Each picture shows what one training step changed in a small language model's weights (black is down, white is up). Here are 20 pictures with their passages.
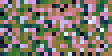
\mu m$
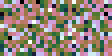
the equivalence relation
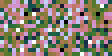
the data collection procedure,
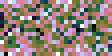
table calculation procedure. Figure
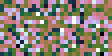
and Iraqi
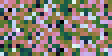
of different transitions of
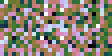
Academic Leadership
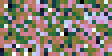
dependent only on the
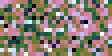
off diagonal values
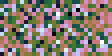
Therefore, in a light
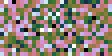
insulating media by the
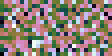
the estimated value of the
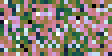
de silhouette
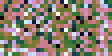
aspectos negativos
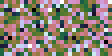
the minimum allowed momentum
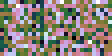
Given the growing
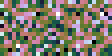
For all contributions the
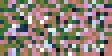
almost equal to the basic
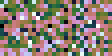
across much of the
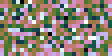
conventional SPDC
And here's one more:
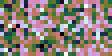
de una sociedad en
